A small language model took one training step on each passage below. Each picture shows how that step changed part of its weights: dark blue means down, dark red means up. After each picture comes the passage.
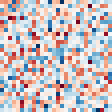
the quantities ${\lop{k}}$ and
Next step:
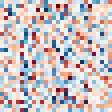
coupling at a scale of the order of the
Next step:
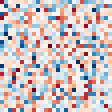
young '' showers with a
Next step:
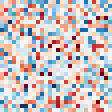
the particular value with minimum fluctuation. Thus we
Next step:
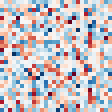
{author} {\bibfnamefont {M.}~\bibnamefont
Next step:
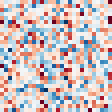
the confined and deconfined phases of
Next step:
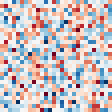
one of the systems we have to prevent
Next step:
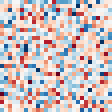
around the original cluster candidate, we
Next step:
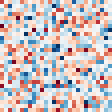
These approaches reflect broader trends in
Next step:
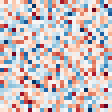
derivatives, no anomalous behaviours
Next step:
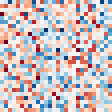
Imry Y 2012 {\em Phys.
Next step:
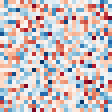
Respective approaches can be categorized
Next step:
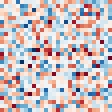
the efficient deployment of compute resources
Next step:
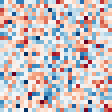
Therefore, pressure variation during breathing is
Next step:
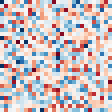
projections of X and Y of
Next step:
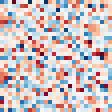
apply to any lattice type. For simplicity,
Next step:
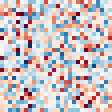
PDw images were only used as input for
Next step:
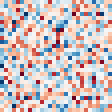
in the $\beta \rightarrow \infty$
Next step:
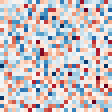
between different groups of atoms. The hydroxyl
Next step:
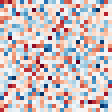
{\bf C} with the degenerated
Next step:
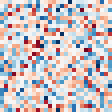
hot-carrier luminescence
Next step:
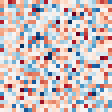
& \textbf{Party} &
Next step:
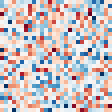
using the 45 distances between
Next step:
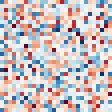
we have the Laplacian
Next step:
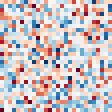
to work during daylight hours,
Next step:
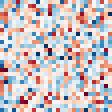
$CRPS$ scores for independent
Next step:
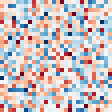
at the highest refinement level) are
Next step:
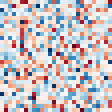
Spintronics Research Network of
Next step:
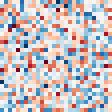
\iota \zeta=0$ surface with
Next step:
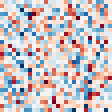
Centrifugal pressure supported
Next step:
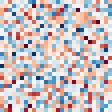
might exclude a subset of solutions
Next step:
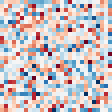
the O18 reactions are strongly
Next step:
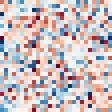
precision of $\sim16\%$ for Ba
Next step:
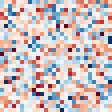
phase for certain parameter ranges. This mode has
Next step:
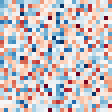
free carriers following the method explained in
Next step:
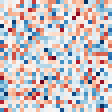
instantaneous (annual)
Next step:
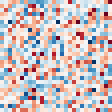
the two minima in the period
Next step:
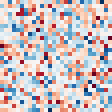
and scattering amplitudes are identical, since
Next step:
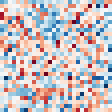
need a one loop computation for the
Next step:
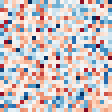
then the distortion constraint for the
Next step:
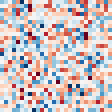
\begin{pro} Suppose
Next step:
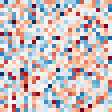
**f**, for the arrangement
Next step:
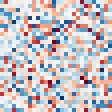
the red (light) lines. (c)
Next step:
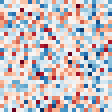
be described fairly well by a
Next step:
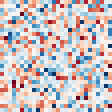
are $\rho_y^{Helix}
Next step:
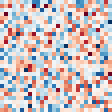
$g-2$ corrections with the
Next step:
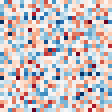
including the junction capacitance
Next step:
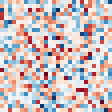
order to examine the ability of changing
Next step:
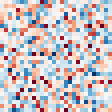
(\ref{e29}) can be written as
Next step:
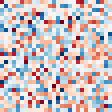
still arise when assembling cellular
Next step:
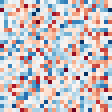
outside the edge of the bubble in
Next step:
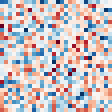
improves quadratically with the strength of the
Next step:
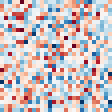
a Query Condenser module
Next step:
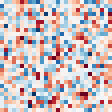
unable to be measured by using traditional
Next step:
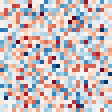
I., and Hart, A.
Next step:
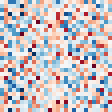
be adjusted to account for reflectivity
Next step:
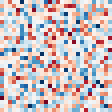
\frac 12 \epsilon _\pm
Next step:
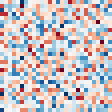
can be seen as specific cases of the general equation
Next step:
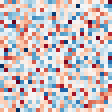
defined as the sum of bipartite entanglement
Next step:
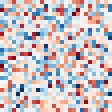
is the atomic density, the more negative is
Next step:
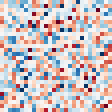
curve) and $i=5$
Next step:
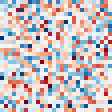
They used the 1.8$''$
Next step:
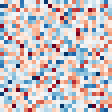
circumstellar material seems to be
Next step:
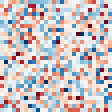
the dynamical systems point of view which will actually
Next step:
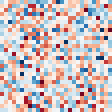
the inflaton field $\varphi$, and
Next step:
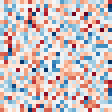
of the 4 THz vortex
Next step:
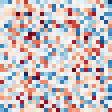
in deep learning recommendation
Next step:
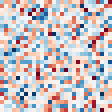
(large statistical error), it is relatively
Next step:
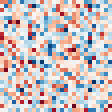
Lyapunov spectra and observing the
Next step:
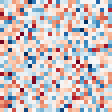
find that we need \begin{equation} m
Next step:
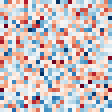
higher-order constitutive relations of
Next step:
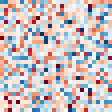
top). The cluster IMF has
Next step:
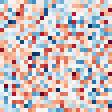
it with the formalism given by BFV
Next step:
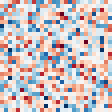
separation near $d_c$. For
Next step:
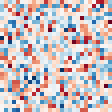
and revM06-L (right),
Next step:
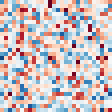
we consider gluon distributions in isospin symmetric
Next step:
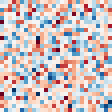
. \end{equation} Taking the
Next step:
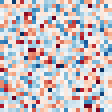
bipolar and unipolar-lobe
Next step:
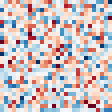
\cite{hilbert22} that
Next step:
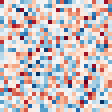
these quasars, we analyze the dust
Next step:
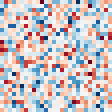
perform a kernel density estimation (KDE)
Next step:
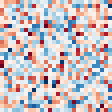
a total livetime of 275.6
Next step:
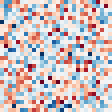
fading conditions whereas DT-based
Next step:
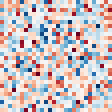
\frac{\delta D(t)}{\delta
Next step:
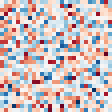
graph. The GI M-4 had a
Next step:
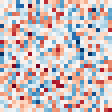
\affiliation{Universidad de
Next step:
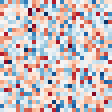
EMD approaches. Although the periods
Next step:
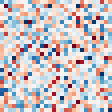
detect companions over a common mass ratio
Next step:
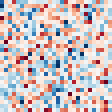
barriers. In this scenario,
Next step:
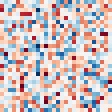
$s \in \stsp$ is
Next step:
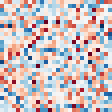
of a few nanoseconds,
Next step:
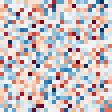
of these noncommutative instanton solutions
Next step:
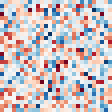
scheme to further reduce residual thermal torque
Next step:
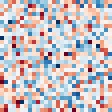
the GUT scale parameters. However, only
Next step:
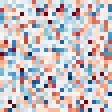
is parameter degeneracy, if the magnetic
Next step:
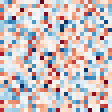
fiducial value of 0.5.
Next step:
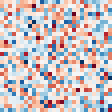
a sequence of spectral parameter values $v_k
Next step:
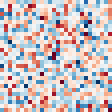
\newblock \bibinfo{title}{Effects
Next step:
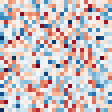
Metamask address - with a necessary number
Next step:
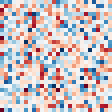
even be of the same order of magnitude as that
